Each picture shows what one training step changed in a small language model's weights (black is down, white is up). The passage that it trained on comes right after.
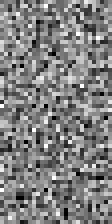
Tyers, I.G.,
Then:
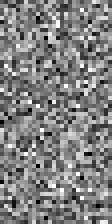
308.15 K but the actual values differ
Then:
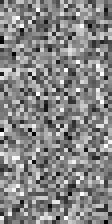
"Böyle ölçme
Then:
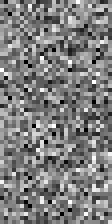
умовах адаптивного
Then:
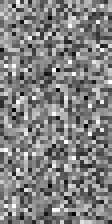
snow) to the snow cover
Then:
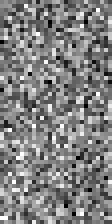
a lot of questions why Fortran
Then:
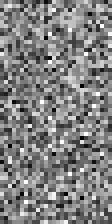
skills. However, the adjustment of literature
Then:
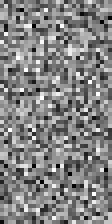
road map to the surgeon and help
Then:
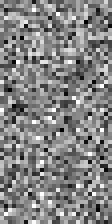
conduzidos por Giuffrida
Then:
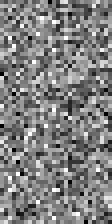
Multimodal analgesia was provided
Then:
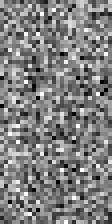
step of 16 bytes. One possible
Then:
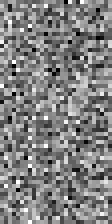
R., Baig S.M., et
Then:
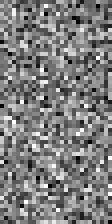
the dynamic characteristics of the space test device, it
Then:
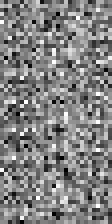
milliy iqtisodiyotda turizmni rivojlantirishning
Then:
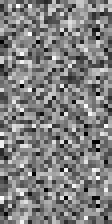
के मानसिक
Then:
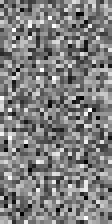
abort, shafqatsiz
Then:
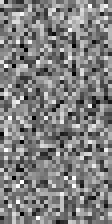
CO2 emissions difference between simulated scenario
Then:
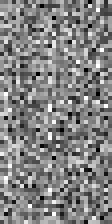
parsemer dans le texte des
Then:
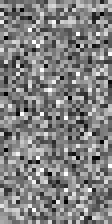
texnologiya mohiyatiga ko'ra
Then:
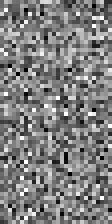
district in Nepal. This article
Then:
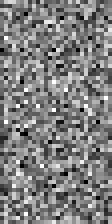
true positives (t_p),
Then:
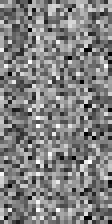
Paulo para com o espaço
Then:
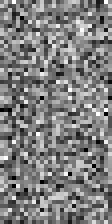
protein/gm weight of the tissue.
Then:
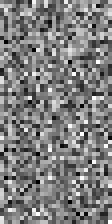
tizimlarini yashil iqtisodiyotga
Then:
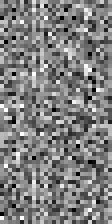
recommendations while safeguarding their
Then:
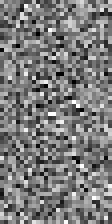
of the state. It is known that creating the
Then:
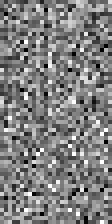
del estatuto epistemológico de la
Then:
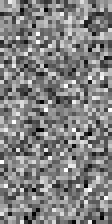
que la raíz es un objeto
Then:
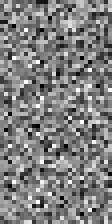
you apply embargo period to access for your
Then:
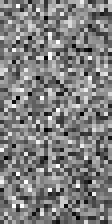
effective transportation operations, but what constitutes
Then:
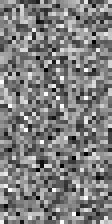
7.119 percent, the mean of
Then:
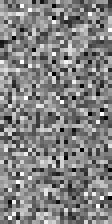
Ciro Cerrone, Fabiola
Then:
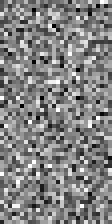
the recent advances in optical computing
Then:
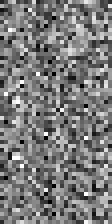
С. С. Критический
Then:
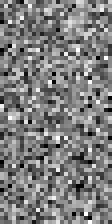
The heat produced can be exploited in the
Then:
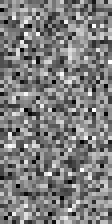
of both species are provided. Keywords:
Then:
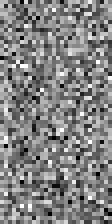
tax refunds for borrowers and
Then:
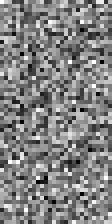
Rules (PRs) in the form
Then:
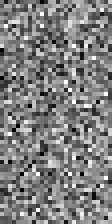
get is a flat view of the machine where
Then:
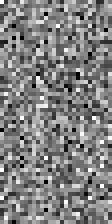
natural isoflavone genistein
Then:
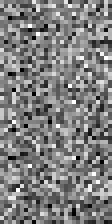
por segunda intenção, o que
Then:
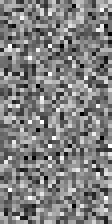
this deliverable. Geographical location,
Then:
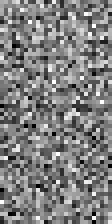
high potency – 1mg is equal to
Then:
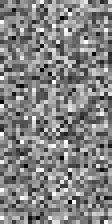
TECHNOLOGY Scopus
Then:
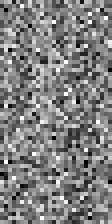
service-in-return levies
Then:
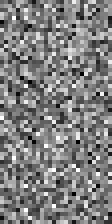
decide which values from the input shall be
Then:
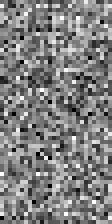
natural material made up of small grains that are
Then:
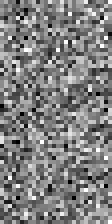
Pradhaman Nasya for 7
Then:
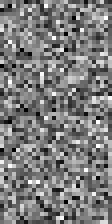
Nacional. [S.L.], p.
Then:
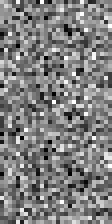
and reason with emotion, and manage
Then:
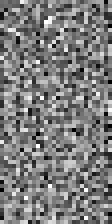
to the front left, front right,
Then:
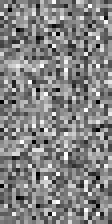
neuen Ideen Wie
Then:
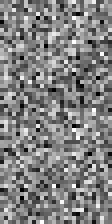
secondary level and sets the trend for the
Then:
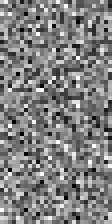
a single article or news story on the
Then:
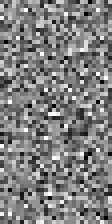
metric and the flat metric with
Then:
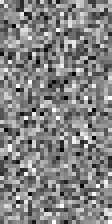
and crying and pain will be no
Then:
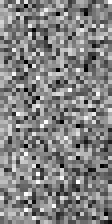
underway and further initiatives to increase energy flexibility
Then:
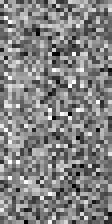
the outcome, whichever occurs first.
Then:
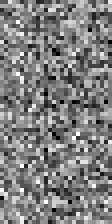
та місткості вагонів,
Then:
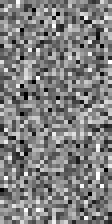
germplasm for the upland
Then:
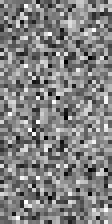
of climate change were explored. In the
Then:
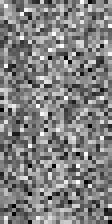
and outstanding electrical performances
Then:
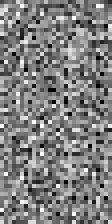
used by Hemerijckx et
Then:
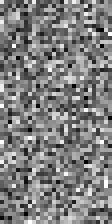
Including Sheathing =
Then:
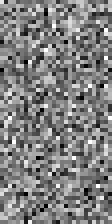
glass fibers reinforcement.
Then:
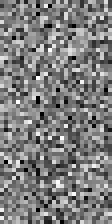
Energy, University of Tsukuba
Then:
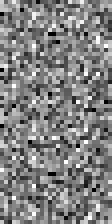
respecta a lo que han hecho los
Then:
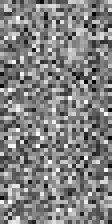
do corpo humano feminino para
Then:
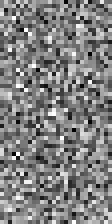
The decoder is the heart of the
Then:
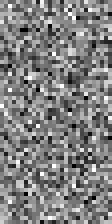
or pre-reading activities are a crucial and
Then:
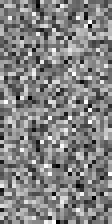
advantage theory of trade explains the
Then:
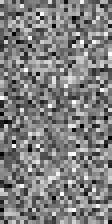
ta'siridan ham himoya
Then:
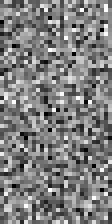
Cells were allowed to recover either in
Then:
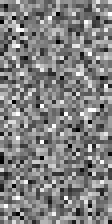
Ḥallay en su
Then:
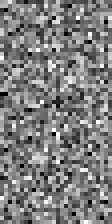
comparison test. (*P<0.05,
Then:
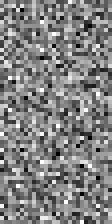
we argue, utterly frail
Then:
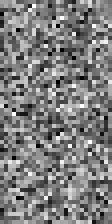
exposure. For Lip Line B, 1
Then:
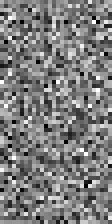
did not decrease sharply. This indicates that the
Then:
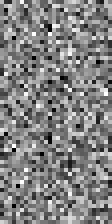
Whisper: Tracking Phone
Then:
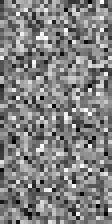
Vielfalt Referentinnen und
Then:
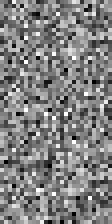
in Uberlandia: First of
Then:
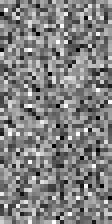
dilakukan melalui pendekatan
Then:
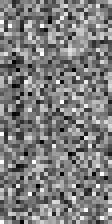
beshafqat qiyofada
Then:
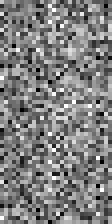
bisphenol case (2018)
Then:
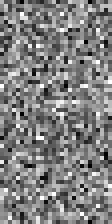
the number of circular pixels is less
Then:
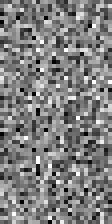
repair for reconstruction¹⁴.
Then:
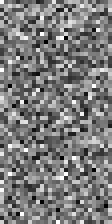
project is technology architecture, development, and
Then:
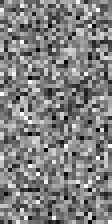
effects of foliar sprays on
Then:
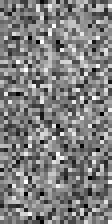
samaradorligini oshirishda ta'lim
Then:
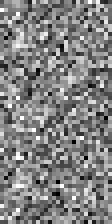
study conducted by Grover et al.,
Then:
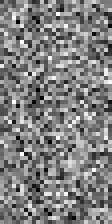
and the results showed that the innovation factors had a
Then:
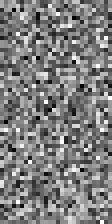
recommends: 1. Streamlining
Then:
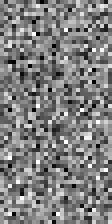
raqamli muhitning keng
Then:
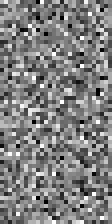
COVID-19 outcomes to be most
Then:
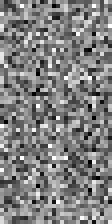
ma’lumotlar XIX asrning
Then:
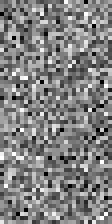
estruturas de desigualdade que
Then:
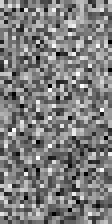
criterion. Results: All the necessary
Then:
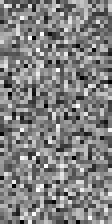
while the white background is a normal driving
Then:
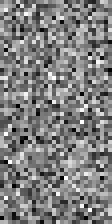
required advantages. The bilayer structure of
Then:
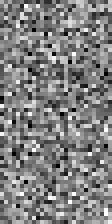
of 300 instances of the word
